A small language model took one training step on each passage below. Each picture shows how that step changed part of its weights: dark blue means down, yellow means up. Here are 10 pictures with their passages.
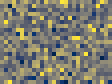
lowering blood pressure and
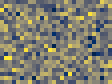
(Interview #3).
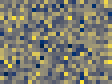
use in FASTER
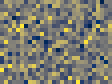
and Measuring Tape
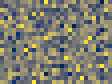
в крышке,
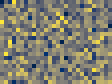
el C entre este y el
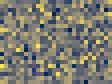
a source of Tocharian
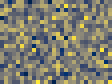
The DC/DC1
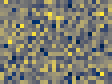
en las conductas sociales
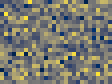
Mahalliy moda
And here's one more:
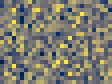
two specific ways of improving the
